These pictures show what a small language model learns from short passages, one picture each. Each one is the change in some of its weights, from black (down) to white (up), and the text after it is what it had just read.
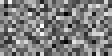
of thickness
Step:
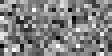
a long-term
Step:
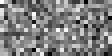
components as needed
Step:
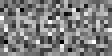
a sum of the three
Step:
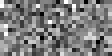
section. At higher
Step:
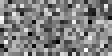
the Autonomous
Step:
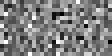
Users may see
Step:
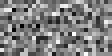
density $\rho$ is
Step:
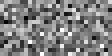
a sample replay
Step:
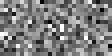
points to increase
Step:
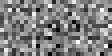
and events from
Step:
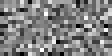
collection of static
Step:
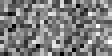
of this study are
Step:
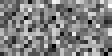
component is not so
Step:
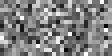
and demand), and
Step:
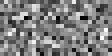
(y)$ but that
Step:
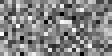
letter is also
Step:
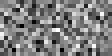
ability to generate
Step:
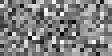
to disperse the
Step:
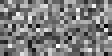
distribution of stellar
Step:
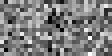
es claro y
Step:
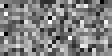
theory unifying
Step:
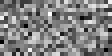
the simplified
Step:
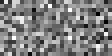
interactions at low
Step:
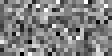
and is among the
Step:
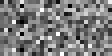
a timestep
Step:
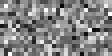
time improvement,
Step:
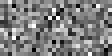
as pointed out
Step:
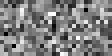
for different interaction
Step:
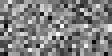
Thanks to the
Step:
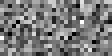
also important to note
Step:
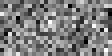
mixing for which
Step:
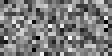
it is recorded
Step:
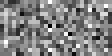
can suffer from
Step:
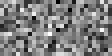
circuit at
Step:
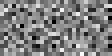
is affected in an
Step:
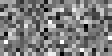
analysing the data
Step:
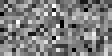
The authors
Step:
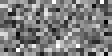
to long times.
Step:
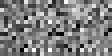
helicity of a
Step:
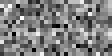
is not very high.
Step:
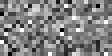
the computation on
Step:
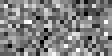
interesting. In
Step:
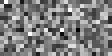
arises in the
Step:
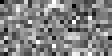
analyzed. In
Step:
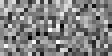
comment that by
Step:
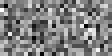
surroundings become
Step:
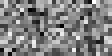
comparison with different
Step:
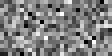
when quantizing
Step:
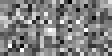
on differences in
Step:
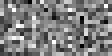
replaced with
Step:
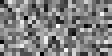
Austrian National
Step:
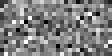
least satisfaction
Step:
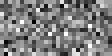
introduced in the
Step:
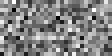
yet believe
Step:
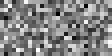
the star formation
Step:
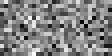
salinity distribution
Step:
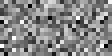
plan in the
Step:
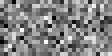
we collected the
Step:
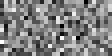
vision, by
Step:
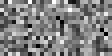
Generally, these
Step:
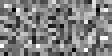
some light about one of
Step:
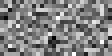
An infestation by
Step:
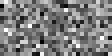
and prepares
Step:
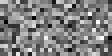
for the infinite
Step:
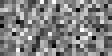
no economic value
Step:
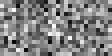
a detuning of
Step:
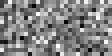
Public Health
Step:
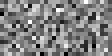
the European
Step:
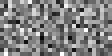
case we set the
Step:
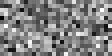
and Regulations for
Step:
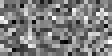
of worry and
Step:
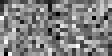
Equipment of
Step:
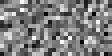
% of the total
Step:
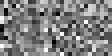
the lesson
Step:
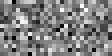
equations for a
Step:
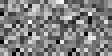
the availability of the
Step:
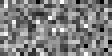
first redesign
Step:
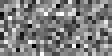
Standards 101
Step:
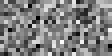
in this study was in
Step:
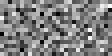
Caut et
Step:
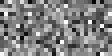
sample, the average
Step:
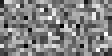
systematic classification
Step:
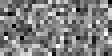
of patients,
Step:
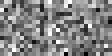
widely used by
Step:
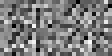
from that of a
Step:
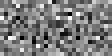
excitonic instability
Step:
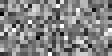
the entire
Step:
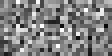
are top pair
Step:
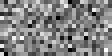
explanation for the
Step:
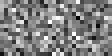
and lung
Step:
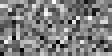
to noise.
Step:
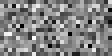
is the primary
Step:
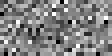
The optimized performance of
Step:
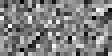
Oil and Gas
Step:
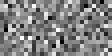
information regarding their
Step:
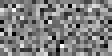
is a whole
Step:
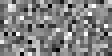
its maximum value is
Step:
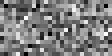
two extreme
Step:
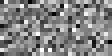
“Before the
